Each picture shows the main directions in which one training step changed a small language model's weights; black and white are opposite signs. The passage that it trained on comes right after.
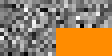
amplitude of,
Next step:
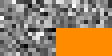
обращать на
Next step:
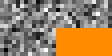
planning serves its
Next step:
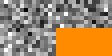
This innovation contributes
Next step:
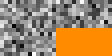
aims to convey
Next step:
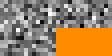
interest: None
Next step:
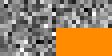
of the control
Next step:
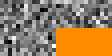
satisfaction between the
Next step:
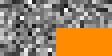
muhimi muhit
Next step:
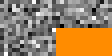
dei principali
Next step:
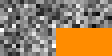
um campo
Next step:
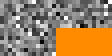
— Vol.
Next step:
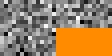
of the respondents
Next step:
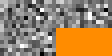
є складною
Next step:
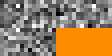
writing within the
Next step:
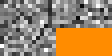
that civil society action
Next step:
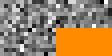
an action plan to
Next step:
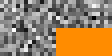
significantly enhance power quality
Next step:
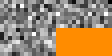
pollen grains
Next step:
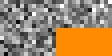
viable industrial policy
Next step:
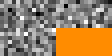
years Actividades
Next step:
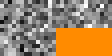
to discuss with their
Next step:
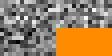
termes de
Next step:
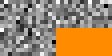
Figure 3 b)
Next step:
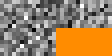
for colleagues
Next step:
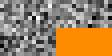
due to declaration
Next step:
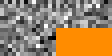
and pet.
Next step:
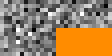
issues and challenges,
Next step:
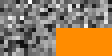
redes de
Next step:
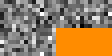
задание и
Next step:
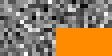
de actas
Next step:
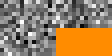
by software, and
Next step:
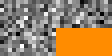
mainstream press
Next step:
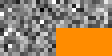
elevadas a
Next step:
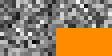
Ukraine, it is
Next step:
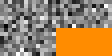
in the presence of
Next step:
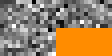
в стране
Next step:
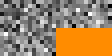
Therefore, the concentration
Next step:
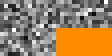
A descriptive
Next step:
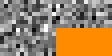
of safety and
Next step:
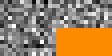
результат. Коли
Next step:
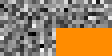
problemáticas del
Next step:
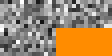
video is
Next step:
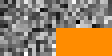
achieving their
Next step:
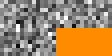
types of cultural
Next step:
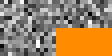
method. The system
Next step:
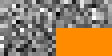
early pregnancy
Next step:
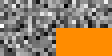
Training sessions o
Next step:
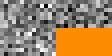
Delhi's daily
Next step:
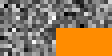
a depressão
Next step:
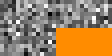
rational concepts is
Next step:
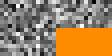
presumably it
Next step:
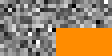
etishga ularning
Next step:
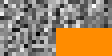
The research in focus
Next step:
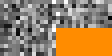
BAB I
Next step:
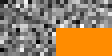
from waterborne
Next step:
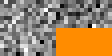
science. We do
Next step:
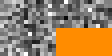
more specifically,
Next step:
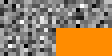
end users in the
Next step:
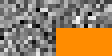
hypothesise relationships
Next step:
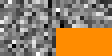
to be members of
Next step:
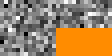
the data collection will
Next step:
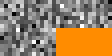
under study and then
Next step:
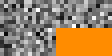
depth is $\leq
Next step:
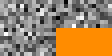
recorded the highest
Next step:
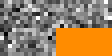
OF ARAB
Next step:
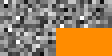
the religious group in
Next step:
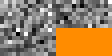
our project is published
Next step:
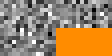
Ind poll
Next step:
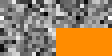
обучения //
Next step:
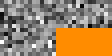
ad hoc
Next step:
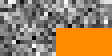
harbiy xizmatchilar
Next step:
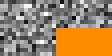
the lens of
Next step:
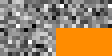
than the consumption of
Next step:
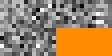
they could evaluate specific
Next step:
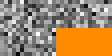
method based on the
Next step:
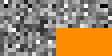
the mark-up
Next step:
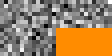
of these patients experience
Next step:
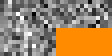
de Seguridad
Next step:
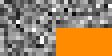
bar are visible.
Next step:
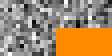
tanto ao uso
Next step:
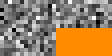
will ensure effective and
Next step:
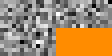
центральных проблем
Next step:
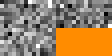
Six new
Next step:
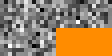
характерне для
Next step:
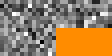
het feit,
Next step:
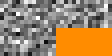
is het meeste
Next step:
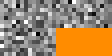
publish, find,
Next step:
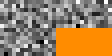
impact of information
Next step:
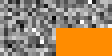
products. On the
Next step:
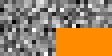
education and for an
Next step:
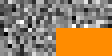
dataset such as the
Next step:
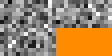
to explain the
